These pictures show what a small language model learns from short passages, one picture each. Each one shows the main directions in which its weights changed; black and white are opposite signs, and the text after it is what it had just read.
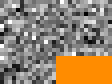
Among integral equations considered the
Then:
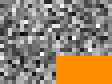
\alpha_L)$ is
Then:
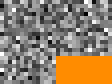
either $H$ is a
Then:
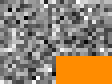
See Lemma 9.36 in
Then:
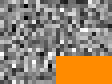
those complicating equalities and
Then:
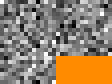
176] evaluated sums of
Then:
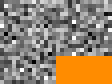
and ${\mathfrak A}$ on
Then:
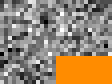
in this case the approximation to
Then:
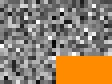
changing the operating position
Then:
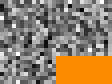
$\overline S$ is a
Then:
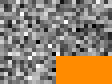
while maintaining a good image
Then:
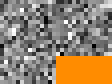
the following things.
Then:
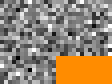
existence of a rational polyhedral
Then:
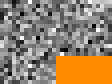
and yellow squares on
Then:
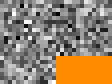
\leq \varepsilon,
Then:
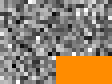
\ldots , f_n
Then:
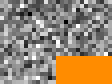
pattern indefinitely without
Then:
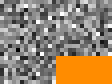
solving the original problem with the
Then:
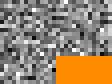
suffices to observe that it
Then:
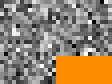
normal. Recall first that a
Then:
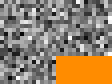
\mathbb{C}$ be
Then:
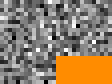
not have 1-dimensional irreducible
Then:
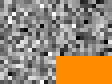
1\}$. The first option
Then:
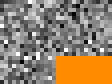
and the removal of the
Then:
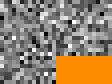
$k^{th}$ component
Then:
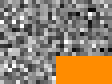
planning easier since they
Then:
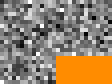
and the tower property :
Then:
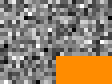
Similarly, by coefficients in the
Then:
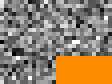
\end{eqnarray} where
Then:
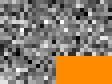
order as in the case of
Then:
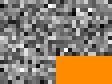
matrix of the ridge graph
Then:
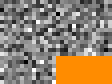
depends only upon a suitable norm
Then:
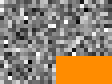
&\scriptstyle9 &\scriptstyle15
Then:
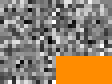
\times m$ multiplications
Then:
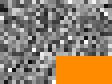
$\widetilde{\ell}$ ne
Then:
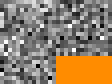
of (49), the expression
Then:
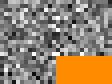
Laplacian. In bounded domains,
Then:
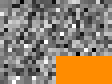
\\{\bf Notation.}
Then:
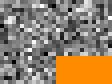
1\) are clearly observed.
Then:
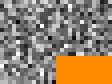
with $l\geq
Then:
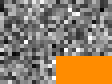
of $N$ Brownian
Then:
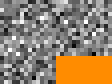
case of good reduction the
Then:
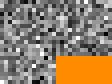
{\it Cartan} if
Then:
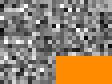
In this paper, we consider
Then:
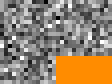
is equivalent to $\Delta$
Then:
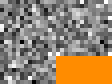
obviously not absolutely continuous. In
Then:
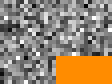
shown by the dashed
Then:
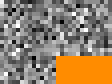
\item[(iii)] A
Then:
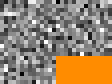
LMPC and the
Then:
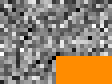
of small shock
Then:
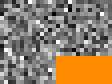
a single point, we denote
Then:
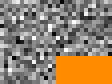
derivatives at breaking points.
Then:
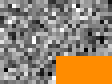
a smooth path-germ
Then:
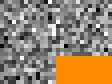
definite matrix. \\ The
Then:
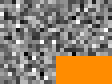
by \[ A\in
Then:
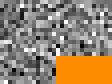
synchronization time from
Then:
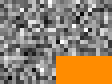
that the mapping $$\pi
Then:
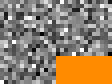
follows from Proposition~2'
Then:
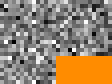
such that none of
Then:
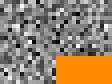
define the group of codimension
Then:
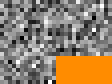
that there is an inequality
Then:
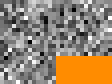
in various sections of the
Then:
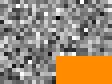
brought into the form
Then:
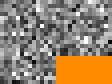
\newblock Canonical metrics on
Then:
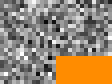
pre installed
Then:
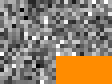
in the middle of increasing
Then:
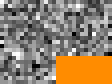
\end{theorem} Our
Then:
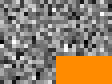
complementarity problem,
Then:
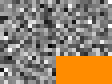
see that the equality holds for
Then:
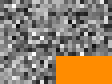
equivalent. Moreover, all the
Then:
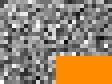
singularity, both contradictions to
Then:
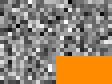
a general point, then
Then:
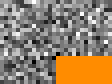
Nipissing University Research
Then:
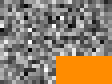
In essence, the reduced
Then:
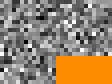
so bound the energy. $$
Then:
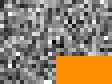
general, and is at the
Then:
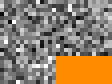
if $\sigma_i$
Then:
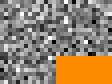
induced subgraph of a weighted oriented
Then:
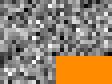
\(A\). For the transport
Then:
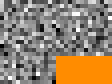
group, $J'$ is
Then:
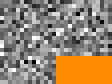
approximation is computationally feasible and
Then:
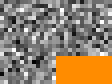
are measured at different positions
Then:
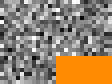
changepoint configuration is specified
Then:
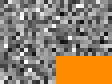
continued fractions of real
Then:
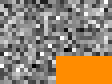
of integers with $1
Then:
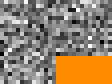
as well as each of its
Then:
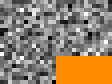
is also discussed. This
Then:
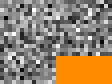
corresponding nonlinear constraint. We follow
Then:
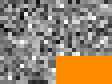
alternating diagram a {\it
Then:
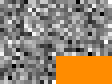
dots). In the case
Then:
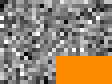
is the unique isomorphism such that
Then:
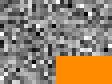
Techniques for
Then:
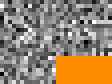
all $b \in
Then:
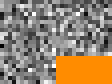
F$ of $\kappa$
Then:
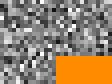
$\fg$ with the inner
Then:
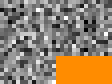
each of which depend only on
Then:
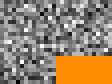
well beyond the largest prime
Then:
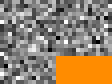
could be interpreted as a
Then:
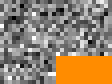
of ramification points of
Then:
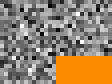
metric space,* that
